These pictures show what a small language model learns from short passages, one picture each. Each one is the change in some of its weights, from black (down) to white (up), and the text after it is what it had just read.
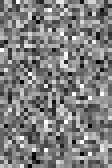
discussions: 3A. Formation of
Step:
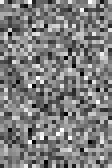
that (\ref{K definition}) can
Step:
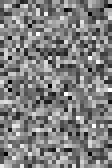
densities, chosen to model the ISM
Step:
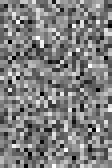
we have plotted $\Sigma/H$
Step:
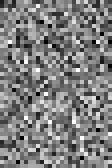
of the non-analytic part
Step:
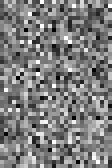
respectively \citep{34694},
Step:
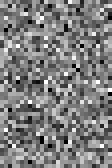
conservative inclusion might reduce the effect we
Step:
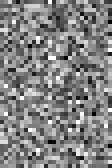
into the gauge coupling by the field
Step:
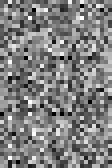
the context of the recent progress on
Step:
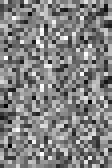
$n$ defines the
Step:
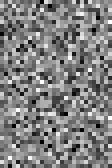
in momentum space we obtain the heat current
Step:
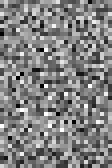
research, the burden of bias in
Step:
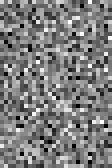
for $\bm{\alpha} \times
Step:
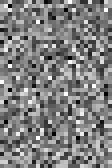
provided that complementary information about the
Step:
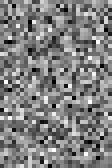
Let $\gs$ be the metric of
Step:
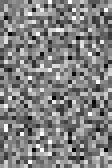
differs from that resulting from
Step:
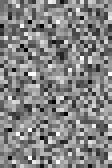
to zero after the contraction with the
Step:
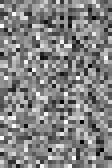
where $\delta_{ab}=1$
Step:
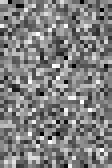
from zero keeps the band gap of
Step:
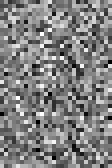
the brain at target location
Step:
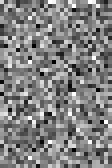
at wavelengths both above and below the predicted
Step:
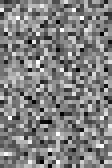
instantaneous differential photon spectra of the components
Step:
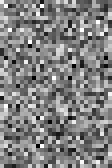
clear association is easy to explain: not
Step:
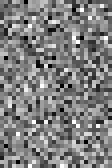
The stiffness of the
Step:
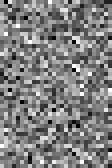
\item The outcome is continuous,
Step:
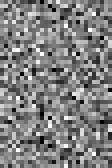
made above, we obtain the rate of
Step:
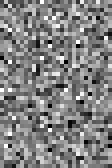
the ejecta composition is assumed
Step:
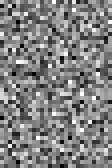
works based on infrasound analysis
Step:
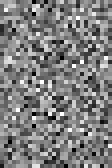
of authors. For this lattice there is
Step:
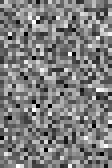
to reddening. We plot in
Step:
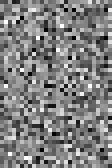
turns out to be stable under scalar
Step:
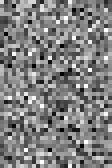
The dotted line ($\Omega=0$)
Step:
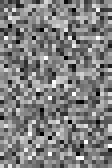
the intersection point of the laser
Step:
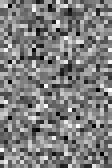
doublet mass term, we must fix
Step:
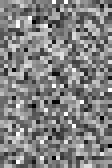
the noise level of the squeezed
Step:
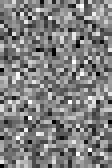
define the R\'{e}nyi
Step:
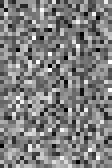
and D particles. $\tilde t$
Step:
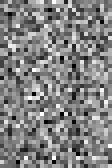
the NSS sample suffers from various
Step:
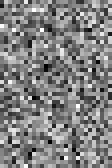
the South Atlantic
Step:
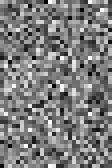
that the Jenkins scheme
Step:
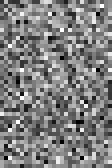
the existence of eight physical Higgs bosons
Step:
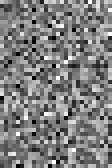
null infinity in asymptotically flat spacetimes,
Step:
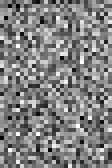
clear test of the TMD factorization
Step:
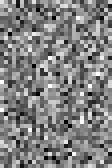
that only a small leakage field reaches the
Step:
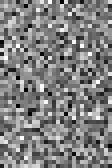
characteristics defined by type of the acceleration,
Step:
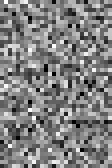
these states is zero. The part of
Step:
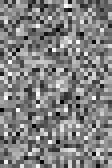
molecules, where they can describe for example
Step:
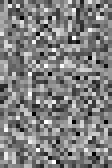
artefact kinds available on each
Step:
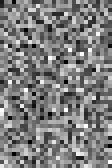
of the second reduction, which still
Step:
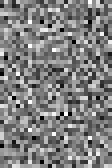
map of the selected area of the sample
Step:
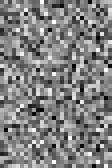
other quadrants and this helped
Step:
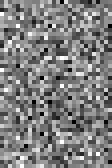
rotating neutron star was the source of energy
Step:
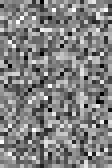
As most of our pre-interaction
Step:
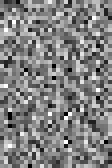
three masses. This symmetry is
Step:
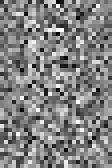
0\textendash 7 days,
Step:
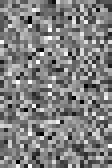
and the United States of
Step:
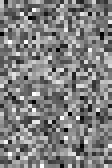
the vortex line energy for magnetic induction
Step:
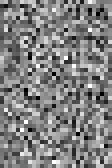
grouped together. Thus $\langle
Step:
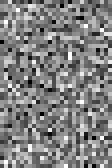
exhibit identical behavior. As we shall
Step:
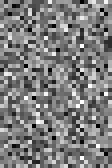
thermodynamic cooperativity of protein
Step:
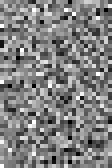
applied, the system always displays an
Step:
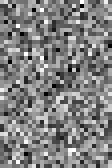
dominant term is $n = L$,
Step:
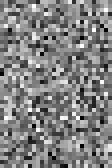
electromagnetism. With the
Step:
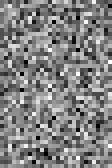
the parameter $\beta$ and different values
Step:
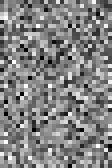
to the angular momentum because we can always
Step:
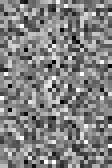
the efficiency and accuracy, the composite
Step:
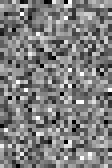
of function calls to the computationally
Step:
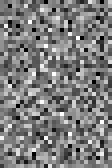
is broadly accepted that these problems
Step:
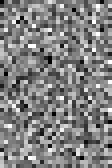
as the counterpart of the relation
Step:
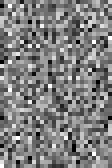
[11] and Monaghan and
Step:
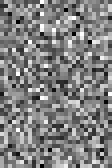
denoising (A4 and
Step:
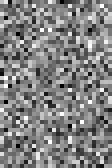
simulating an isolated elliptical galaxy with
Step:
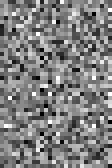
of four types of liquid-solid
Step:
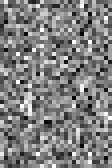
2$ T and 4 T to a
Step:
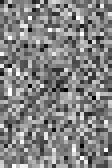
distribution, and a driver that
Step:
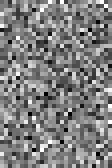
we prepare a few notations.
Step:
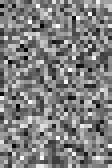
to whether the DOS enhancement in speed
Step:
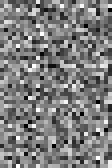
not well understood, may be dominated by
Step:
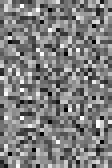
test, which could help to significantly reduce
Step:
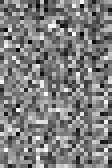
law (see Malkan
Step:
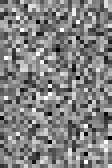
chain with exchange interaction $\propto
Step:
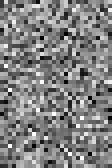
the inner layer as shown in Fig.
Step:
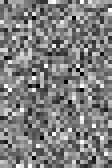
metrics. FreGrad demonstrates
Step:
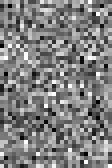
meson with a mass of
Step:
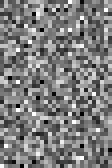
Modified Gravity:
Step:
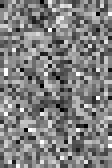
into the sleep state for the
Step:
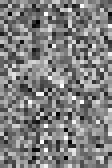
the accelerometer measurements for the following data
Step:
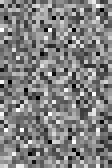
Now let us insert into the
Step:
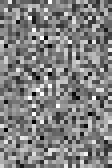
on galaxy catalogs from the
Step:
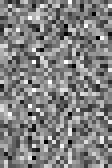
an even better one. Fig.
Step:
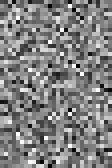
we improve its chances of converging
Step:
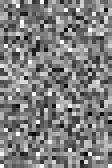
peak-detection algorithm with a threshold
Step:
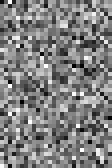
typically spans the %% page. %
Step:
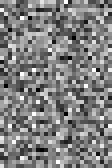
the first monopole mode frequency
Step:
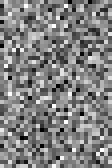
shear, and electromagnetic effect.
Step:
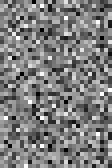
is not clear if we do not make
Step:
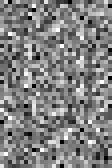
(\ref{Delta}). Note that a
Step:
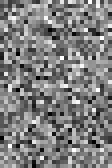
the equations governing the evolution of acoustic
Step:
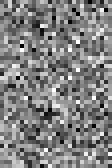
supernova or supernovae have
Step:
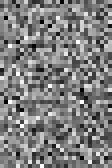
test of our understanding of the nuclear dynamics
